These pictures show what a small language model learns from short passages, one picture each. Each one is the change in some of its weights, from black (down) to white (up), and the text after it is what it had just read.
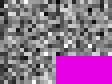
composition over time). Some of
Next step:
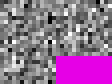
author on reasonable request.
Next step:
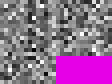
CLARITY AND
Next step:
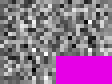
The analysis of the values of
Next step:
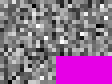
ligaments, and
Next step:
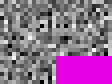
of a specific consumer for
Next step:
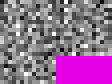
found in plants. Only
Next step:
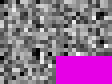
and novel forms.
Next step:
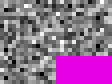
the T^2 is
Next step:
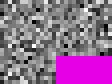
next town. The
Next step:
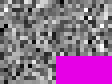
productivity of fruit and
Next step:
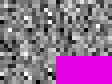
sensorimotor responses
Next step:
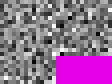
various departments in different
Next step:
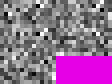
be integrated for broader
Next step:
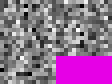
participants, using the framework to
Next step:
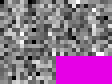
MATLAB genetic
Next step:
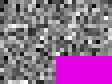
not actively dividing.
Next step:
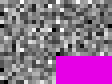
comparison between the spectra showed
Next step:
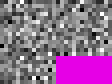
of the competitor
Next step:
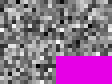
elements have been mapped
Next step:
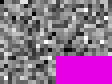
most ritualised discursive
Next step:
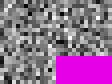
inclusion criteria, and search
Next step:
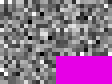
essential to consider and develop new
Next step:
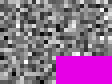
in people who are infected
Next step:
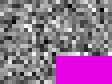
generally expected in AP
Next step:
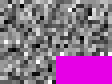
systematic and scalable
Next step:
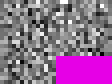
Salem, India
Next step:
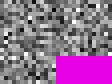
conserved quantity
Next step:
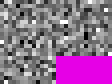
Nasab (from
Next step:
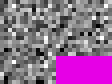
scientific studies, living
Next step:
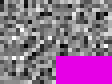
the intermediate model,
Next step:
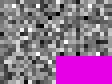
anoxia by damaging
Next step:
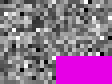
Keynesian and
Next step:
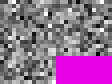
applying current produced usable
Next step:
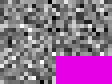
forced to spend more
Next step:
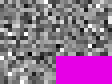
that a Washington
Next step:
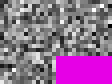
instruments for medical or
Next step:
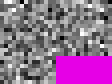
coincide with removing
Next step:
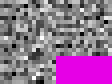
to the present study the survey
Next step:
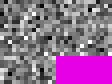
more likely to be independent,
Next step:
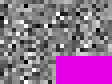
MBCBT to
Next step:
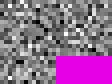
morbidity or
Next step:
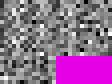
design area. As a
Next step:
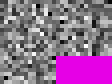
Neutral (%)
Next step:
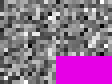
the country's economy. The
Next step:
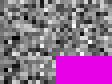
in order to contribute to the
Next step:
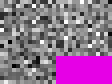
retrieve r_e
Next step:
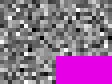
Approach D:
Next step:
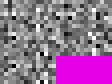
the Y axis of the
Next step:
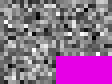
is in front of
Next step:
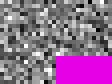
to Genette's
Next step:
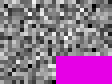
suspicion for
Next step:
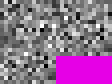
Fig. 5 Fig. 6
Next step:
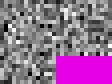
conditions called axioms,
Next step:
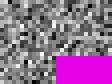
paragraph (2)
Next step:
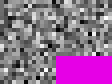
or outcomes would motivate their
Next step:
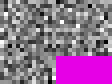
the in-flight management
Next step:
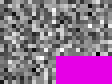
type of cattle in
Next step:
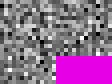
2020, which was around
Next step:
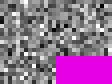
H₂S no longer
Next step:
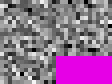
2 Previous work
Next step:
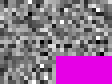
the decoding of simple
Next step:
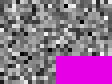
organization. The major concerns
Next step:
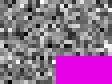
than his. From time
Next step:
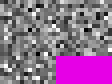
the means were also very similar
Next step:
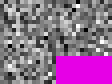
being depleted or
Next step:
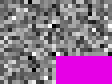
treatment of TMs also
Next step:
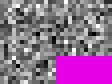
are condemned
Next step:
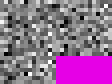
our study, we curated
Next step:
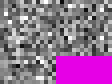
applied as Air Dependent
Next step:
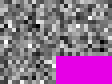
avoid phase separation in
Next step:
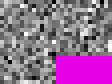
¹Institute of
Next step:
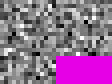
confirm the effectiveness of the
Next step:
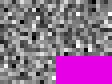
control limit (Δ,
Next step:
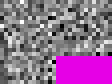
called the midwife
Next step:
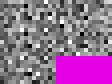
the reallocation of EU
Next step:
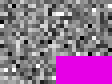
a stream cipher
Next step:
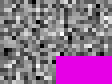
education, STEM,
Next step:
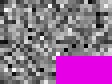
resistance, and secondary
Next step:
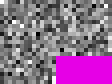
region or in the fill
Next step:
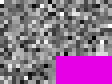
team of 25 trained
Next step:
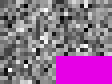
The study can be extended
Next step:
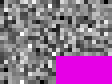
growth stage for accurate yield
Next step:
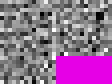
the several fields: -
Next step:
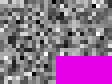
be kept alive for
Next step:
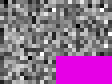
predictors. The
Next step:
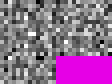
stabilized by
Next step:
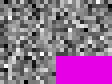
reflection tailoring
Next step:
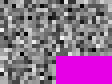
ability to "react to
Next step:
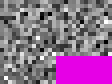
the crack tip
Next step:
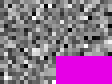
global burden of
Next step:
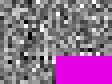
FE model. The
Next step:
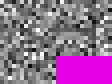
Forest Unit
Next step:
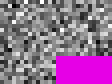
countries. With the aim,
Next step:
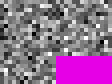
into four categories: natural
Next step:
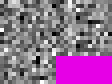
deployment that includes 4
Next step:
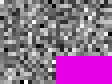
justified following the
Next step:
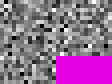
Cependant, nous
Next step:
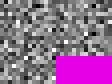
are then placed in
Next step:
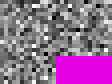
Diagnosis of
